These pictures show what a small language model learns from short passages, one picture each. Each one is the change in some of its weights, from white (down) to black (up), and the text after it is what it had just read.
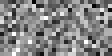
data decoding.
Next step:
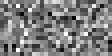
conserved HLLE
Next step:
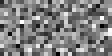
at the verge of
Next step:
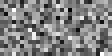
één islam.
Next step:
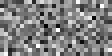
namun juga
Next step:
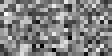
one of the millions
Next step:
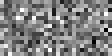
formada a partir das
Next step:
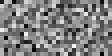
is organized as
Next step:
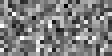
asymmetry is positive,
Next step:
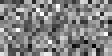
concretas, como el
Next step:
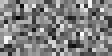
initially evaluated using
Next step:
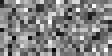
instances results in
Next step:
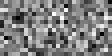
che impone alle
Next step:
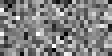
da teoria da
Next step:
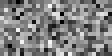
require quantization
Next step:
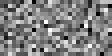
Yu J,
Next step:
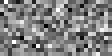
quenched QCD
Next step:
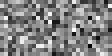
models considering different scenarios that
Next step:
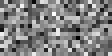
antirracista num
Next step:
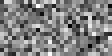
principal Figura 4
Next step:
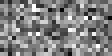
radiation dominated epoch.
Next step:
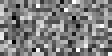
Isso ocorre
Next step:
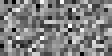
is beter'.
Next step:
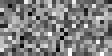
local y lo global”,
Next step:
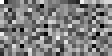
(Haug et
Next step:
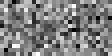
and spatial position or by
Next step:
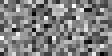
planet in the type
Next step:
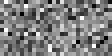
traveling at
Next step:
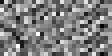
in the thermodynamic
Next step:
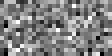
mm$). The
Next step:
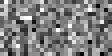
are diagonal. The density
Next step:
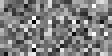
u o'zida
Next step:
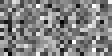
neutrino mixing angle is
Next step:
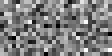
and the X-ray
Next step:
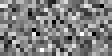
any frequency-dependent changes
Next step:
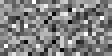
the particle itself be
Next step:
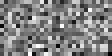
pengguna, dengan
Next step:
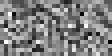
stellt das
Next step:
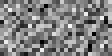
An illustration of the
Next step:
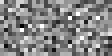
The study of various models
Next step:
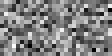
quality of the topic
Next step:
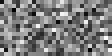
the original L-J
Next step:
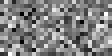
mais do que a
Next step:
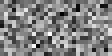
with libraries of
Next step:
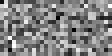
of fluctuations of plasma's
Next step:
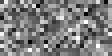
a five-parameter
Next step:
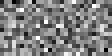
К примеру,
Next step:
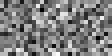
the third family case to
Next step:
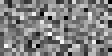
posición de la
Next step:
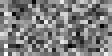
that the trellis
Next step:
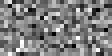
to detect SUD
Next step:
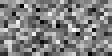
with the periods detected
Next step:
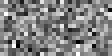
ratio of dwell time
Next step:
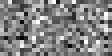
contact model is presented
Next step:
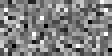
L.} \newblock
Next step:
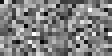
is less developed. A
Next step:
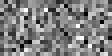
yanada samarali
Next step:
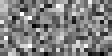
which are endpoint for
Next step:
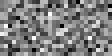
corrections not proportional to the
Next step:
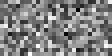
бачить у
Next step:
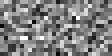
with the two acceptors
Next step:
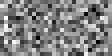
that these states are the
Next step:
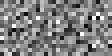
be summarized as
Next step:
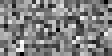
over 16 ADC
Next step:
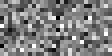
но и за
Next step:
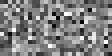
– доктор
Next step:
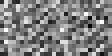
of the closure of
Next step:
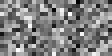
were chosen to separate
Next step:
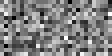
départements de
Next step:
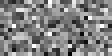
Politik, die
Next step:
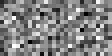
Keterangan 1
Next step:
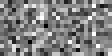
Galactic black hole
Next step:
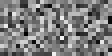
radius $R$ with
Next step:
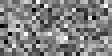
contra la posible
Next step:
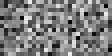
this? I mean,
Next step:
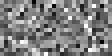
0 Reutilização
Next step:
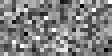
the distribution of note
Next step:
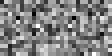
FFs at large
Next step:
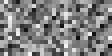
depicts the
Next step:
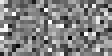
theoretical covariance matrix for
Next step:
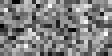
galaxies, and then
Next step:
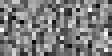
holes. The construction and
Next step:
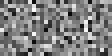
M. A. The
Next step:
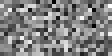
energy regimes of the
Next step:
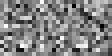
renormalization are
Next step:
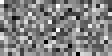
system design for patient
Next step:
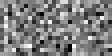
the communities that are
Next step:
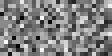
decay of the heap
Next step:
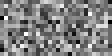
essenciais); -
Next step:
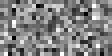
connection. }
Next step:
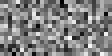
результатом которой
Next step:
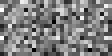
en Quintero
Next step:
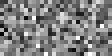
kesehatan dan
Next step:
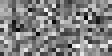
section of cooling
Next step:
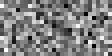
lógica y
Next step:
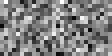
for different ratios of
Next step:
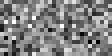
two sterile
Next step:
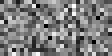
by bit-strings
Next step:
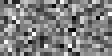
in the SUSY
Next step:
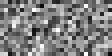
system. However, sequence
